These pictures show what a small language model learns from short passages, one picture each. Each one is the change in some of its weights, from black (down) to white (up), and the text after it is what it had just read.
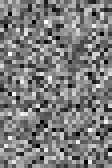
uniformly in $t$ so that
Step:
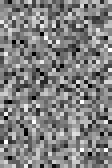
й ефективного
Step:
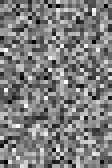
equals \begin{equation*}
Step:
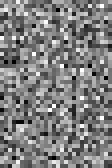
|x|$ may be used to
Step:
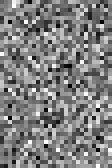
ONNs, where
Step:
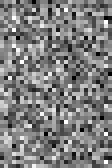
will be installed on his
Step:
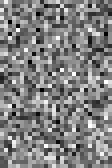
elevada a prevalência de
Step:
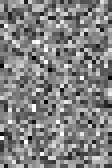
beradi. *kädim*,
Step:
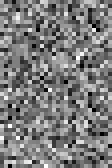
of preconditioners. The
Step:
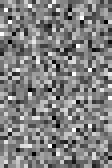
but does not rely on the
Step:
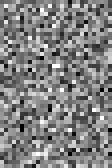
than that of $\sigma_0$
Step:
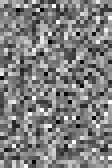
of graphs that achieve this maximum
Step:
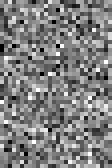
sportini rivojlantirish
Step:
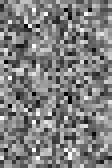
performed. Therefore, given
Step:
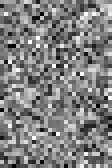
NP. The efficiency
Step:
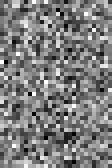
for polarization are over two orders
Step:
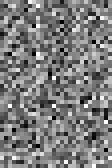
la grande majorité des
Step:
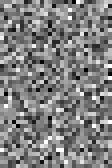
If $An$ is an
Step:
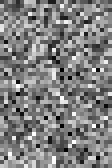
el mensaje a
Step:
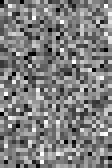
walls: without perturbation
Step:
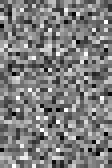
$\Lambda$ is some mass scale
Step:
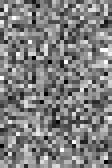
{\it extended} by the
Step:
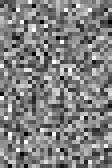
demand, $x \in
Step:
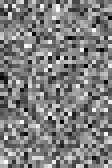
become a role model city
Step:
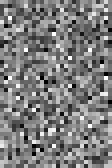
this range we are able to
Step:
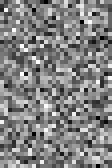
positive constant Riemannian
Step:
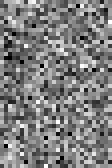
1. \end{equation}
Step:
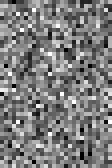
of (i) is not
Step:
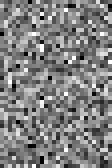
the right hand side of Eq.
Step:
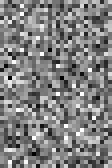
на свои собственные
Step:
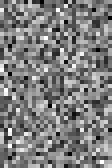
linked to convergence toward a
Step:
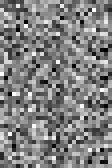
discernible in simulations on
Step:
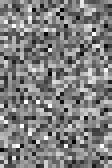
constructed based on 132 samples
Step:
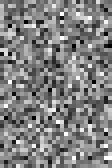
is also irrational.
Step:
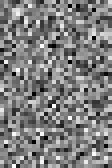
why we get larger systems in terms
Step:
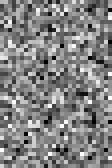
et difficile \`a
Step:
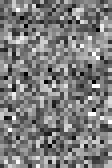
In particular, what Yong
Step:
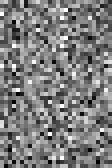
estimating an uncertainty
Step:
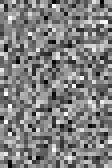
and does not allow proving any
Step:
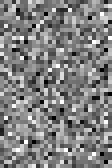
$t\to \infty $ in
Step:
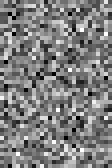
the map $\pi_\fC$
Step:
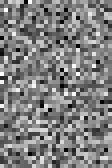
per cell for different simulation
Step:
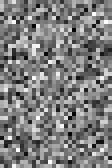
the upper value refers essentially
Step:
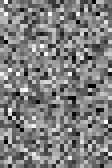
massless since the potential becomes independent
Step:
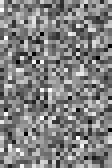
профессиональной речи
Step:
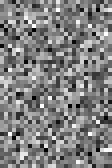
performance of the OPG for
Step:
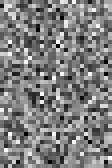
de toma de decisiones.
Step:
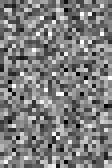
is kept constant at
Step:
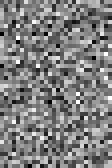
in an ideal situation,
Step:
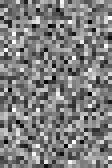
the entire range of the
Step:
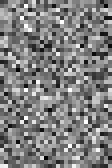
boundaries. Under
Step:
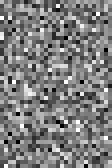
log-Sobolev inequality for
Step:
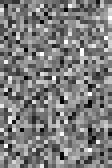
de Socialización con los
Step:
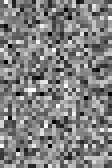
temperature, by applying either
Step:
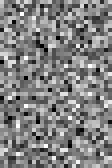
учун гараж
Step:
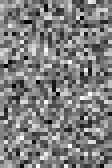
ва харажатларни
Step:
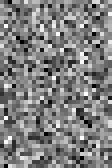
61 Гришко
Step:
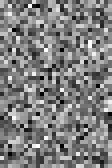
ekanligini aniqlashlari
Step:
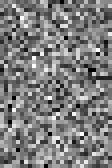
sparse structure, allowing for
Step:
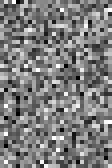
$V_L$ would be
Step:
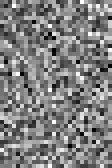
courbes formelles
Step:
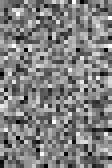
proposed how a site can be
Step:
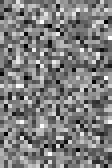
akibat dari
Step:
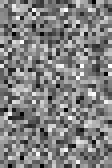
бўлган гуруҳ
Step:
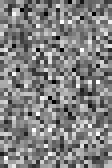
and V vs. I respectively.
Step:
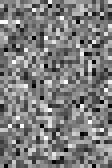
**Figure 2** Density
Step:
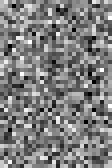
superconductivity nucleates
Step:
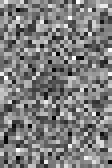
if the factorization of x contains
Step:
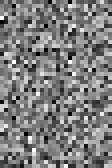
similarly distributed over
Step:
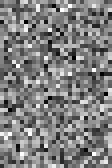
real and imaginary components of
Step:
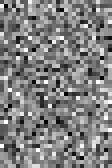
O impacto do clima
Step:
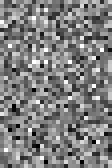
званиях. В
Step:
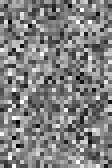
соответствии с
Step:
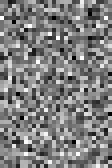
the case where $H_{22}$
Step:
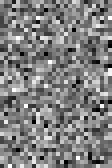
reference frames in the context of
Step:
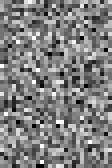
$H_0$ is the
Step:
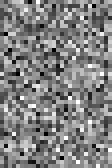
"Network-based deep
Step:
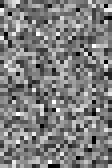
tartiblari yozma
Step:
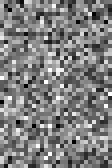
approaching the critical disorder from
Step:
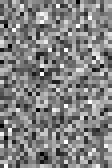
to demonstrate its properties. In
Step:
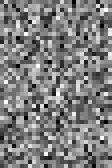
study the set of positive and locally
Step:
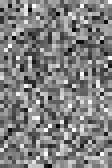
(where the sum is from
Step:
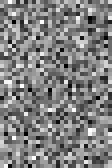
simplicial complex}) is a sequence
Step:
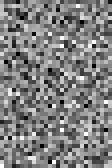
wheel saturation when
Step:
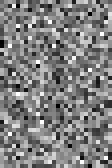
recover the usual notion of
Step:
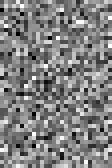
of state is $w_{\phi}
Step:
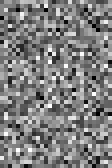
three types of emergency
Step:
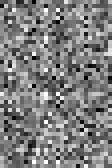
\end{figure*} The
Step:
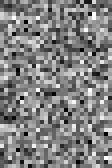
can be used efficiently,
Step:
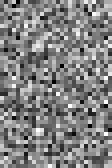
approach as simple rigorous
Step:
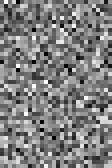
the HIV infection, as
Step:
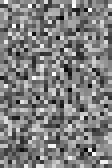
tiers du total), qui ne
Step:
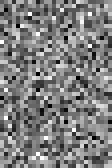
signifikansi yang
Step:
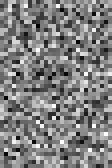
singlet ground states these signs
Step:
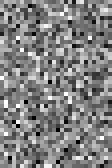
different, and thus, the time is
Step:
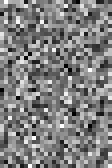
Therefore, the size of the emission
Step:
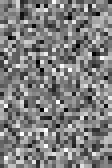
surface areas, and modeling of
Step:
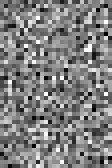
obras de artistas
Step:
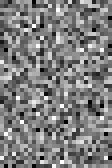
demonstrate our methods for detecting
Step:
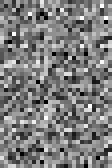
at most $1$. We start
